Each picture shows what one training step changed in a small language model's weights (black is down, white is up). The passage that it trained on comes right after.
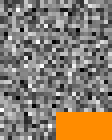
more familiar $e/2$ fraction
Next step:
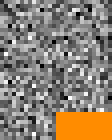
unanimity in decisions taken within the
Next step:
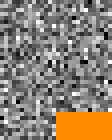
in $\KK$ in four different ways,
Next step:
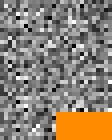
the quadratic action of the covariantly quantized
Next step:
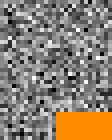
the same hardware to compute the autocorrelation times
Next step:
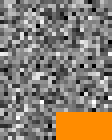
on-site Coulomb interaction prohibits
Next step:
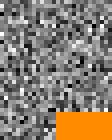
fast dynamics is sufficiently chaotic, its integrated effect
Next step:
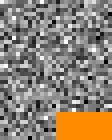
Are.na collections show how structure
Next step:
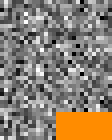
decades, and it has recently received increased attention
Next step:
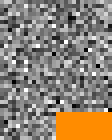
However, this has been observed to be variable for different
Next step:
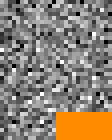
make money by running exchanges and
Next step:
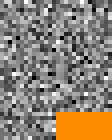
based on the interpolative decomposition by
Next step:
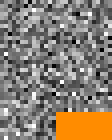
by parts formula for fractional derivatives and the
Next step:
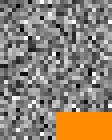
player moves last the game is a tie.
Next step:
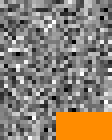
port nodes, and $\mathit{Sink}$,
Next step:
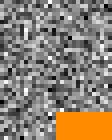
on the proton electric FF in the few
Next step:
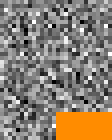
Let $ a\in L$, let us prove that
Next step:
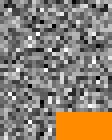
$\sqrt{S}=14$ TeV with an
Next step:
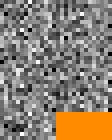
pipeline, GPRF learns to
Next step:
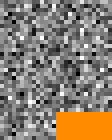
differences between the high $\beta$ and low
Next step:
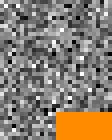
We obtain there linear estimates (in terms of lengths of
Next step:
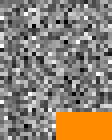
there exists a homomorphism from this $C^*$-algebra to
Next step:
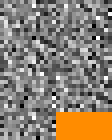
high directional diffusivities. Concentration of
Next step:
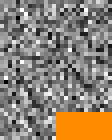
of ALPs begins to break down, as
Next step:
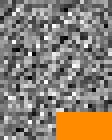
time-variable $t$ taking values in
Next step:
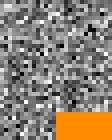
\begin{equation} \label{mainintegral}
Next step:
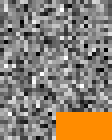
fluids in general), we extend the same procedure used
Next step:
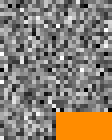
is the center of the computation grid, and test environment
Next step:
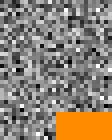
in the block \cite{010}, only the path
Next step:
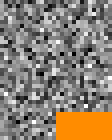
forms by the same formula $\A = \half B
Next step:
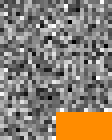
$\C$. \label{lem:mobi}
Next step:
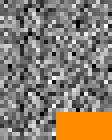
An arithmetic interpretation For completeness,
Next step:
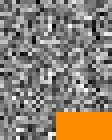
overall the palette does not exhibit colors
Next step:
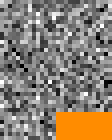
$Q_B$ is a faithful
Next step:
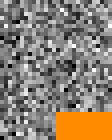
disparate systems define a simple, relatively tight
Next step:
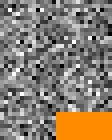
Combined Prompt and Image \\
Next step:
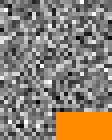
sketch where some of the cases that we describe next
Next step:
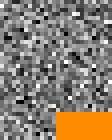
One- and two-qubit gate set
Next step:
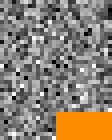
theorem, and only mention that Gaussian Taylor series
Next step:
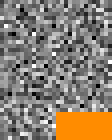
basis of this Cartan subalgebra. We denote by
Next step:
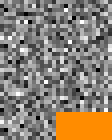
is equivalent with $\Delta \nu \sim
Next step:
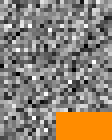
and (d). The symbol $\otimes$ stands
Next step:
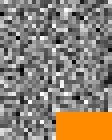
solve null controllability problem for stochastic parabolic equations.
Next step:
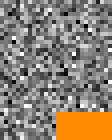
path $\ell=1$), and the cosine
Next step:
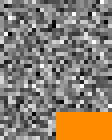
it follows that $v_{\alpha} \edge
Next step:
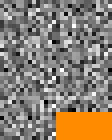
to produce colorless clusters which decay through phase space.
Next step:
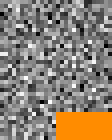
the PTFE membrane's inability
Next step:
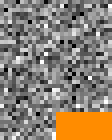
is then given by \begin{equation}
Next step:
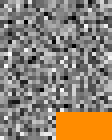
quantum product should be nondegenerate on this subset, that
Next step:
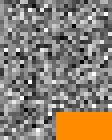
possible by changing the viscosity alone. Another
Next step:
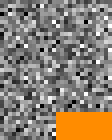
is easily seen to be bigger than $1$
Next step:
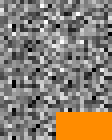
\bibitem[L]{L} G.
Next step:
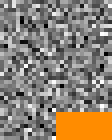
on $G \times G$. Consider a discrete field
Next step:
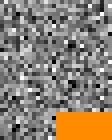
lente\frqq\ ${\bf
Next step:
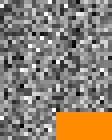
both low- and higher-energy gamma-ray
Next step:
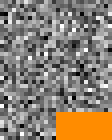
$F(\mathbf{x}) \equiv C$.
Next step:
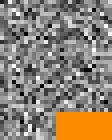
class from (1.7) –
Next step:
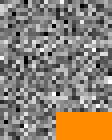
they are the only alternative division algebras, and all
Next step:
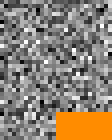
$n$-th roots of $1$, for
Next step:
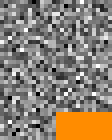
ratings correlated more strongly with the weighted predictions than
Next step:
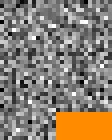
If we take the limit $\kappa\to 0$,
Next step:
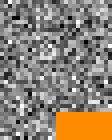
(A1) implies the process to be symmetric while
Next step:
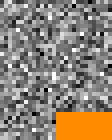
\end{equation} The normalization condition
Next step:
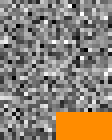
Another reason for avoiding this topic is that
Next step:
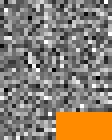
class $\alpha$ corresponds to the linking with the fundamental
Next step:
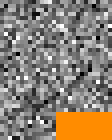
natural families with multiple inputs. This pliability enables
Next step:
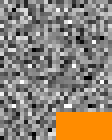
O1PGs having connectivity $k$
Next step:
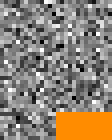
Hermite operator. \newblock {\em
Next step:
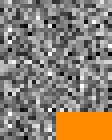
(4) may be hard to verify directly, but
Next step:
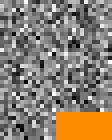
can interpret equation (\ref{eq:u})
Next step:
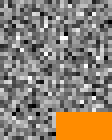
nonempty subset $A$ of $E$ for
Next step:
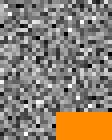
of the paper is as follows. First, in
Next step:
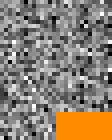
H1 suggests we expected that crowdworkers
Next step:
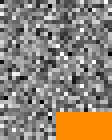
of the beam $x_{CM}$ in the
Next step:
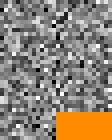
the 2.5 meter Nordic
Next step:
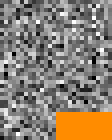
\varphi - 4 \eta)}$ in Eq.
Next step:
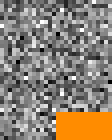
then any non-empty product of prime elements is an
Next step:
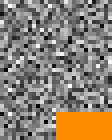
success by distinguishing between Installable,
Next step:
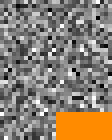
the tails decay—an important factor in understanding
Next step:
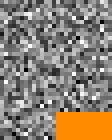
structure unless some additonal physics is
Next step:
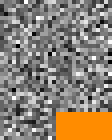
take this as our source term. We also consider the
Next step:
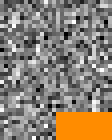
Red curve - evolution of the laser normalized amplitude.
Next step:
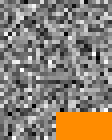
the corresponding relations for $f_R(K)$
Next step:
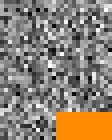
plat (de type fini) \'etant
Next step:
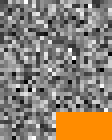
periodic point behaviour of such a dynamical system, we have
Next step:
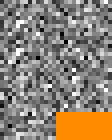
CT scanned using a Siemens
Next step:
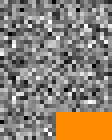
obtained in our percolation analysis of the contact force
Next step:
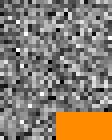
the synthetic dataset, the dominant frequency of the
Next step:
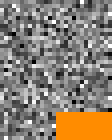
obtain the conclusion of that if $\alpha$ satisfies
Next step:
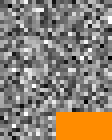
and higher stages attached to different components of
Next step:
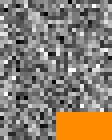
transfer (WPT) system is studied in
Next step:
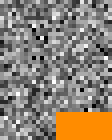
of the pull $\langle Z_i
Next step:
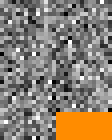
output requirement while the gas turbine power output is
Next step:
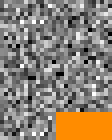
&Yes &Yes\\ \hline
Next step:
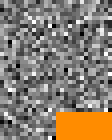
performance guarantees, without having to tailor the
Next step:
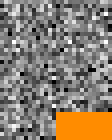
phase contrast. The colorbar indicates the intensity values of
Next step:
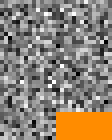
define the foliated Laplacian, whose
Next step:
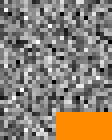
analytic solution of a fundamental open problem) but it can
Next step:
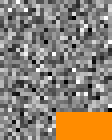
numerical evidence was also given that in a generic 1D
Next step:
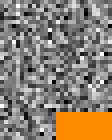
in the $W^+W^-\gamma$ couplings is
